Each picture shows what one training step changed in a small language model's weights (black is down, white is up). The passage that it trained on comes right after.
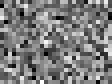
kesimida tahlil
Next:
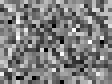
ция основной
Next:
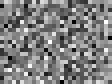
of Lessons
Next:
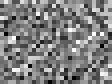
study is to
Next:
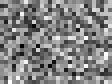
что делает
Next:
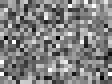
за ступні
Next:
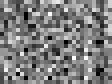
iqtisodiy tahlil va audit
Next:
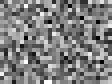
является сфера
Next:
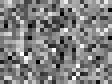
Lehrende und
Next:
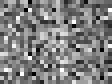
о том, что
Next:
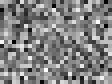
de son personnel
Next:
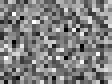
Koperasi dan
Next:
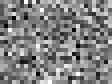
vosita ekanligini
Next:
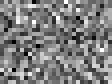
de mecânica
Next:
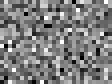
ordem. Em
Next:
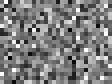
temporalidad e
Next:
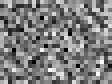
alan bu caminin
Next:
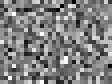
que indica que
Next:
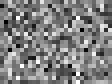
desenvolvido durante os
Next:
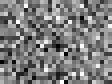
как понятия
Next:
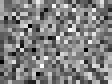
propagação do
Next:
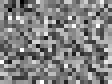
Ciencias Sociales
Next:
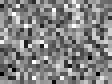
à celle de
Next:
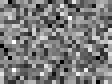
mayor celeridad
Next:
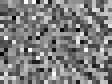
profissionais. O
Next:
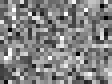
Tras analizar
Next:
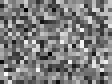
қўллаш ва
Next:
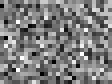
bir tarafdin
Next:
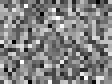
de fe pública de
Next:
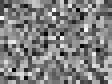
de ventosa
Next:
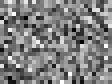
aplicación y cumplimiento
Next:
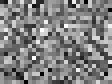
and figurative
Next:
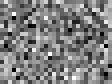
literature in an
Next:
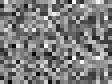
manque des
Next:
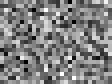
mehnat bilan
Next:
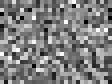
lo spirito
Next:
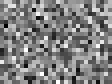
autres institutions
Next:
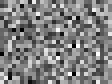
necesarios para
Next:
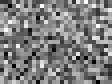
gregas já
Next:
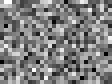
Suhu dan
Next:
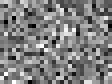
это грозит
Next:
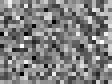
Esta situação
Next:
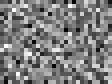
ahli oldida
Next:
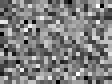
responder o
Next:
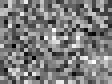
на данном
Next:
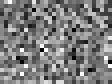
science &
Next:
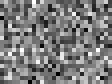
qilinishi aytib
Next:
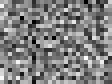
БСЗ і
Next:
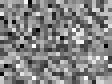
para cumplir un
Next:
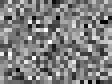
et le sorani
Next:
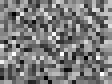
в страну
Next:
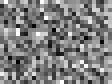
физическое или
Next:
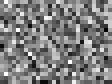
бу жараён
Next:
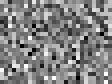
na distribuição
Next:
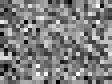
responder con el
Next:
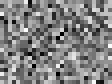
para respuesta de
